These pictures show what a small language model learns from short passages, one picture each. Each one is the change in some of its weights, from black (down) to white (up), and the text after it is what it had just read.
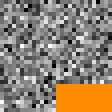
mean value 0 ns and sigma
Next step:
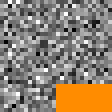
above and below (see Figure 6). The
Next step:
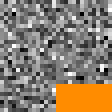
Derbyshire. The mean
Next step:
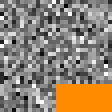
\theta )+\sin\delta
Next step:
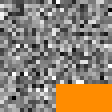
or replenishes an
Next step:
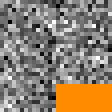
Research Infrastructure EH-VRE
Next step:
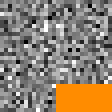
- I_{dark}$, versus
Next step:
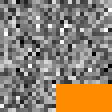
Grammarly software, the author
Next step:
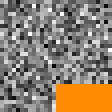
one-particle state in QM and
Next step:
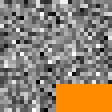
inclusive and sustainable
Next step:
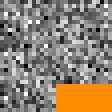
us return to the physics side and
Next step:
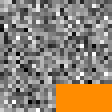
to see what tests have been run and
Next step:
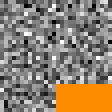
by President Tinubu to
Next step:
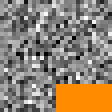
been the source of spread of the
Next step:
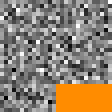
= \begin{pmatrix}
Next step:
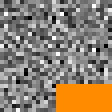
$K$ is a $n\times
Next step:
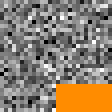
civic education; promote knowledge of
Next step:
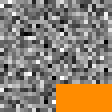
Figure \ref{NNperf},
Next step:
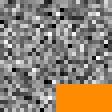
relevance of curriculum and
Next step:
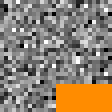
a reference list and a tool registry
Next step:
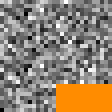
gate time of $50\us$
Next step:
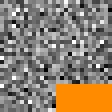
infer that this simple method can also
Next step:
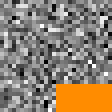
Yahyalar 38°
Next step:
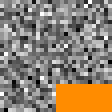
to the organization, even though it was
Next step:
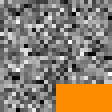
latency sometimes causes objectionable
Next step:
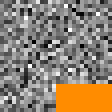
treated surface and is regulated by the
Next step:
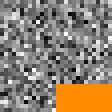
initial market prices for the
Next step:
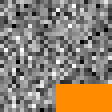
parameters \begin{equation} \thetab
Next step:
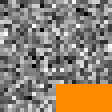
and a great deal of experimental and
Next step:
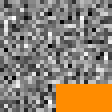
of *Indigofera*
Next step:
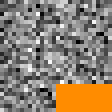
in the real world or in the digital
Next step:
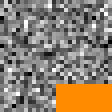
BH has been formed. The
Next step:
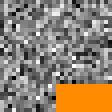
Their Development in a Changing
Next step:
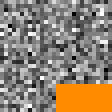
text files, and the application was run
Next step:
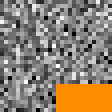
taking photographs and grounded theory
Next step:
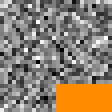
in the input image into a wider range
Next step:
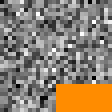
appropriate event-counting is not the
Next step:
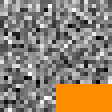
of the analytical functions, while question
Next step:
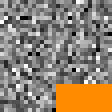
unique molecules produced by the
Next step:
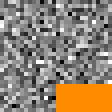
on the spectrum. One can determine this by
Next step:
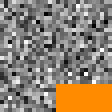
methanol maser luminosity
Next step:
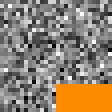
becoming less dependent, more
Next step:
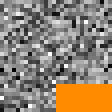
hallucinations, 2) the
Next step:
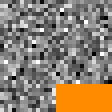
respectively. The red filled
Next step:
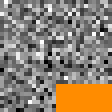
of a major FGS program to
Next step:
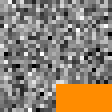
to avoid interpolation on them. The
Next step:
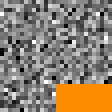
local meta-update, which
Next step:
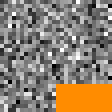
spheroidal galaxies -- which have
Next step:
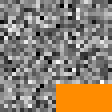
Matter (DM), which
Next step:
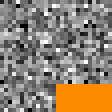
classrooms, the building's usage
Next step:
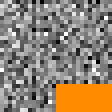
a selection principle to choose the right
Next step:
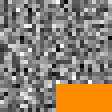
system and fixed to $\Aff =
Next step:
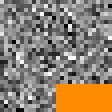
typically transmit data at a low
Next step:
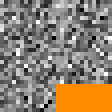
the inclusion of y in the fitting
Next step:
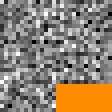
drought stress were also used to assess
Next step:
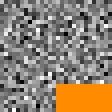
in underdeveloped area of
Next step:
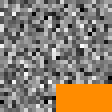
between high-level ethical principles and
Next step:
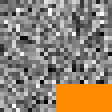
and the correct approach is to compute phase
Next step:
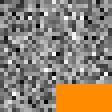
disjoint user sets: i)
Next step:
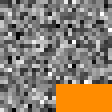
M.L.H. Green,
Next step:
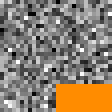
the GP cross-dispersion sizes
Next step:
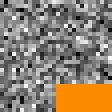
and Life Insurance
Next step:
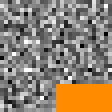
advantage of anomaly detection is its
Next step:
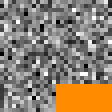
itself is likely difficult to detect due
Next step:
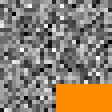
Test Set}: US dataset is
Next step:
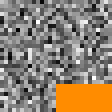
is about the method of the survey. Section
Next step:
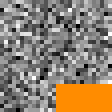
should be the only male opinion
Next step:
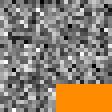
on Packaging and Packaging
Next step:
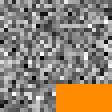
the new models of superrenormalizable
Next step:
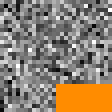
$N$. Thus, if the minimal
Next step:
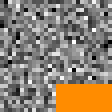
S., Stano, P., van
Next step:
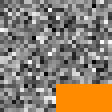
in the co-tunneling
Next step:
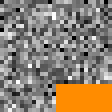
freedom everywhere and escaping
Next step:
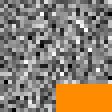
It shows that the two asymptotic solutions,
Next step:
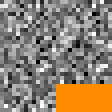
a function of chargino mass. The
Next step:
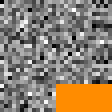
total upload volume during a
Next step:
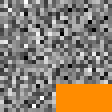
development of vitrimeric
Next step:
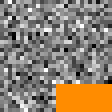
respectively. Central panel: Rules to
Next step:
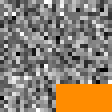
of the FM case, {\em
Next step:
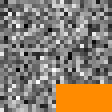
characterizes the quality of the clones
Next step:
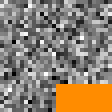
some recommendations were developed for the effective
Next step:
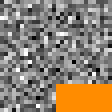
origin of a reported tie, in other
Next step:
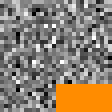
these equations are discrete. But the
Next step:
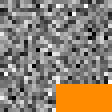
top of a N atom of
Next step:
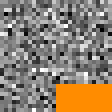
understating, we depict the
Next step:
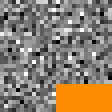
assume that this traffic can be served with
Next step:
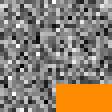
which provides a different perspective in line
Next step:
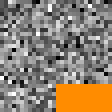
The survey includes spirals,
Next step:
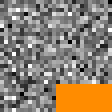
GFAP: glial
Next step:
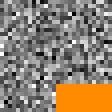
simulation objects with database objects Link simulation
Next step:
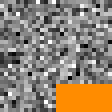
National Park at least once. The
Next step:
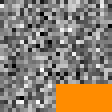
electron excitation, which strongly depends on
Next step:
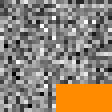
computers. Thus, teachers can
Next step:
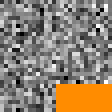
of open-fitting hearables.
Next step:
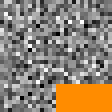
mechanism of title reaction is discussed
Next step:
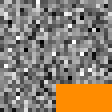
result of this study is the demonstration that
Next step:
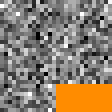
predictions of many world political
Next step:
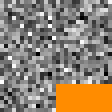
$2\sigma$ range in the region
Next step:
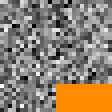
4 Strong & Malina et
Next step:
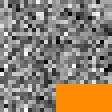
al., 2019). Information on farm
